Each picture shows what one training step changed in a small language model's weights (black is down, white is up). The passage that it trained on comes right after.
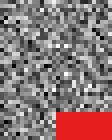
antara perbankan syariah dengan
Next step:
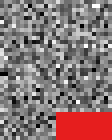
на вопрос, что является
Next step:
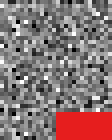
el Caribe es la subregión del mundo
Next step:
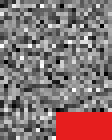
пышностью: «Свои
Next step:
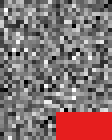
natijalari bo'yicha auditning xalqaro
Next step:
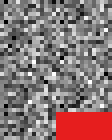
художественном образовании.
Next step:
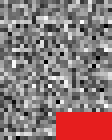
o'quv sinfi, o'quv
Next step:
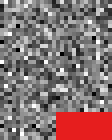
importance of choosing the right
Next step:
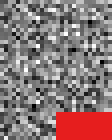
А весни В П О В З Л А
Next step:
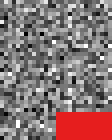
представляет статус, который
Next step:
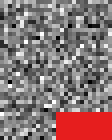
билгани ҳолда барча яхши
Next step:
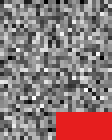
os sintomas sem o paciente os
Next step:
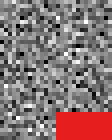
регулярные. Замужем с
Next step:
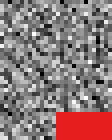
“ЛГБТ – хаос”
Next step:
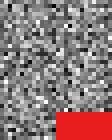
jurídico da função pública”.
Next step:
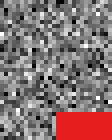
В данной статье освещается экономический
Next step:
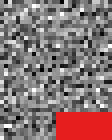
ҳал қилишда олдинги
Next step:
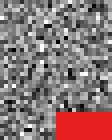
каже: „јebе нџке
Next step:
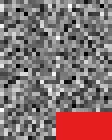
НБУ". - Раевский,
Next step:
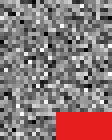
boshladilar. Ushbu maqolada
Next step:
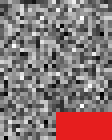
energetik yemlar Yuqori
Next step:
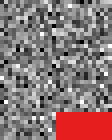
қобилият ва малакалар билан
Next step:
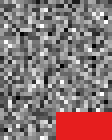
por elemento circular finito 5.3
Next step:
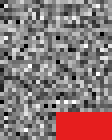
следующим образом: - метод
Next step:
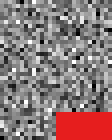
tatbiq etishga katta e‘tibor
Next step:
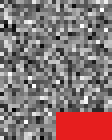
jarayonda katta avlod o`zining
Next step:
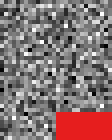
modern education systems. This article is
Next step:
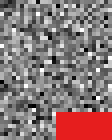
Global cancer statistics 2020:
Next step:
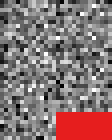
Elis Strömngren's
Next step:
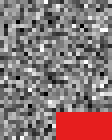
dan sumber daya yang dibutuhkan
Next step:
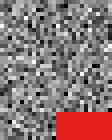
ularning qayta ishlangan mahsulotlariga
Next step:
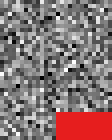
potrebujemo obsežne
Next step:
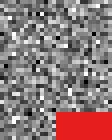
на процес збирання, дослідження та
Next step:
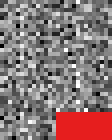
g'oyalar va sarob va'dalar
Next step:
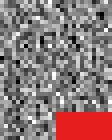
ta’lim tizimida tahsil oluvchilar
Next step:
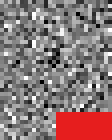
nastolatek, który
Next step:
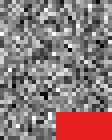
apabila terjadi kecelakaan
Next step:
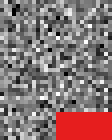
fotogrammetrik jarayonda olib
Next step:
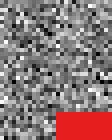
вақт давомида бажарадилар.
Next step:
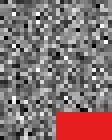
ang minsang ipinangako niya
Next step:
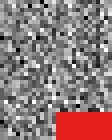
with MATLAB. / A. Deb,
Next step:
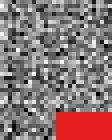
y los factores externos actúan de
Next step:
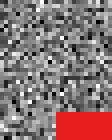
ideia, busquemos aqui explicitar
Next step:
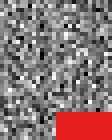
penyakit ringan hingga berat,
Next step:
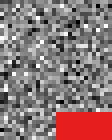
обучения в школе – М.:
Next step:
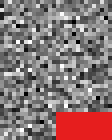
mas'uliyat va burchni tarkib
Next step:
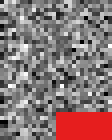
Г.С., Толипов М.Б. и
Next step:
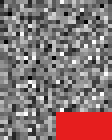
Xalqaro logistika integratsiyasini
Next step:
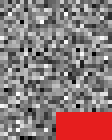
daha toparlanamayacak
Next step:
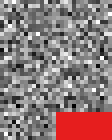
SE, Azhar G, Wolfe
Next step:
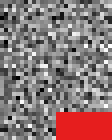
клеточного ответов.
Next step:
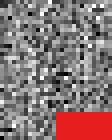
volgende elementen de aandacht: -
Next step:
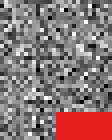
estas religiosas no sólo
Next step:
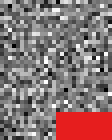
regulação, como o centralizado no Brasil
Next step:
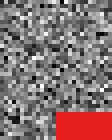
dos produtores após a implementação do
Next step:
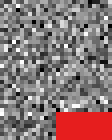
em seus sentimentos e comportamentos
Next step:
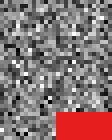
contenidos considera que deberían
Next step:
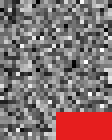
the DELF B2 Production
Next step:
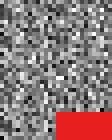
yozib borishadi. Farishta
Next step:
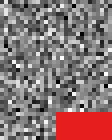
murojaatiga asosan OAK
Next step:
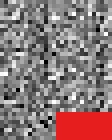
dibawah harga normal, hal ini
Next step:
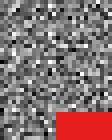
специальных работ, которые требуют
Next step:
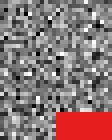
экономическая стабильность, экологическая
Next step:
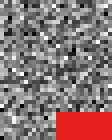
xo‘jaligi risklari,
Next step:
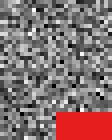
yaxshi bilish uchun uni
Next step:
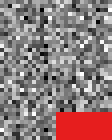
milliard faol foydalanuvchilarga ega.
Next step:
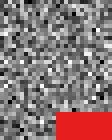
vragenlijst, zoals de
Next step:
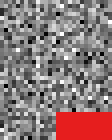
sintomática direcionada, será realizado
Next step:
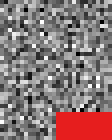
nedeni, bilgi kuramının
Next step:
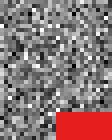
urush davrida hal qiluvchi rol
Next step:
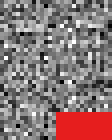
especificações e integridade. O estabelecimento
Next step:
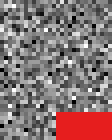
выражении авторской позиции.
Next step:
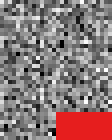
в XIX ст. *Предмет*
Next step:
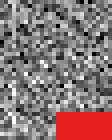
gigiyenik normativlar,
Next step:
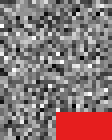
tadbiiq qilinsa, taom nomlari
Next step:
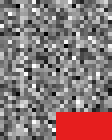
vijdonim azoblanadi" va
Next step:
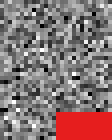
head. *J Bone Joint
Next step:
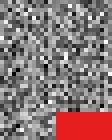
Tekrarlı Fiiller” adlı
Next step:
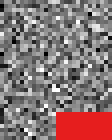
ont tendance à nous conditionner à
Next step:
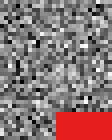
кўпинча оғир неврологик
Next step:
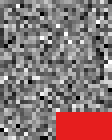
atas point of estimate sebesar
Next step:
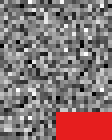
beschreiben es als «kognitive
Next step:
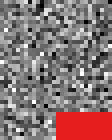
бўлиб, ўзига хослик билан
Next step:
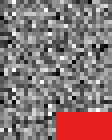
za testiranje moguće je
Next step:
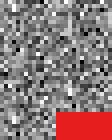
truth, morality, law, study
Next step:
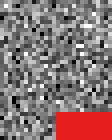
La automatización de las mediciones
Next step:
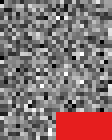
priorizó la vinculación entre
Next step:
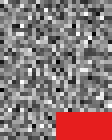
є сауна та масаж. Як
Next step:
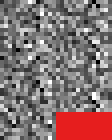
और निश्चित
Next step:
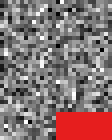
atividades dos outros poderes e mesmo
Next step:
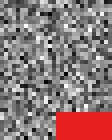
público. A inexistência de
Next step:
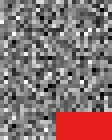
logrado en diversos aspectos sociales, no
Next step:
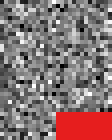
bemorlarning o'rtacha yoshi
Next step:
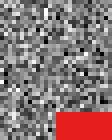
etadi. Maktablarda darslarni bir
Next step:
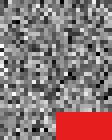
los derechos humanos 91 Statement by
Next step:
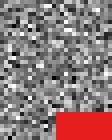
fikrlari bilan baholaydilar. Film
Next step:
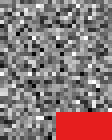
плоди олійних рослин
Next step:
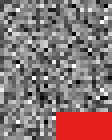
3. Menggambar hasil pengamatan
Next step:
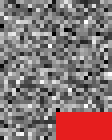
boshqaruvchi, tashkil etuvchi,
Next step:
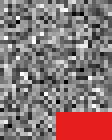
ўрганиб қолиши мумкин.
